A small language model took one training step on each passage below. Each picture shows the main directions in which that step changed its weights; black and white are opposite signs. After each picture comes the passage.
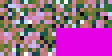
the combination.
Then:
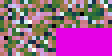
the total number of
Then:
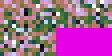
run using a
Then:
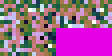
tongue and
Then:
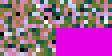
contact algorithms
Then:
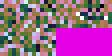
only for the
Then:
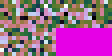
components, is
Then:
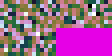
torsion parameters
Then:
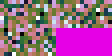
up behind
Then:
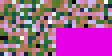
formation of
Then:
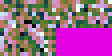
The overall
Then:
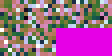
for, had
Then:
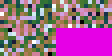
SFR does
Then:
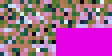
the 4D case
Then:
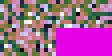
$f$ is
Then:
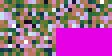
The article
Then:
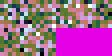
the people.
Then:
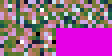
data accession
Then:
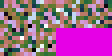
included without
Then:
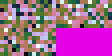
areas where performance
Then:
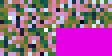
and found that
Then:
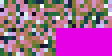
not suffer
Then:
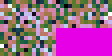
defer a
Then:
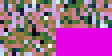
proposed in this
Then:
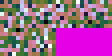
having any
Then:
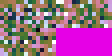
in a basis
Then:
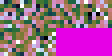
star. These conditions
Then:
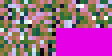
the impact on
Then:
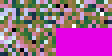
one element,
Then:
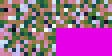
of students and
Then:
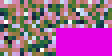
GGA &
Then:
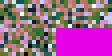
formula for
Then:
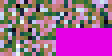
simulations and
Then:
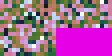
years, the
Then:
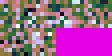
to a particle
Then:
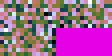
as classical
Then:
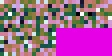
a plugin
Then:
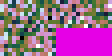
distances of
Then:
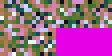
on how we can
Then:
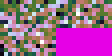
Heat this
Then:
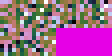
allometries for
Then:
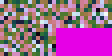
particles within our
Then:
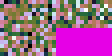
dynamo solutions
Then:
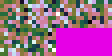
for sensitive
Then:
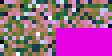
value close to
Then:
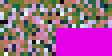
kept in
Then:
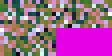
is described by
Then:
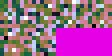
is given in
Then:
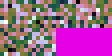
emission from the
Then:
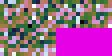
introduce the
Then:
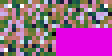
importance is
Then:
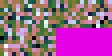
in processing of
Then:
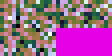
and S.
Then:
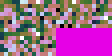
case we are
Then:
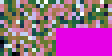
optical and
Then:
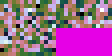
to generate the
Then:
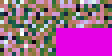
have been developed
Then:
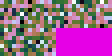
realizations of
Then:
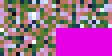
and here.
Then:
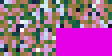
floor of
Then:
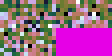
The starting point
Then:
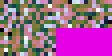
one unit each
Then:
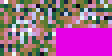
physics) then
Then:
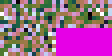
Rev. E
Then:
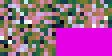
the characteristics
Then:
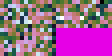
the various physical
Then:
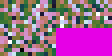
character of the
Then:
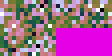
Italian data
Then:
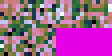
Similar results
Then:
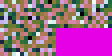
way to
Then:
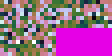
has been studied
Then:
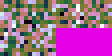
The application of
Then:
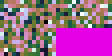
(c) for
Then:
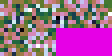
geometries for
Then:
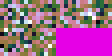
the operator
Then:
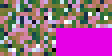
information at the
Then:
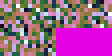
simple hints
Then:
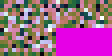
drug can
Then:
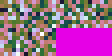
of the flow and
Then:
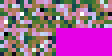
girl who
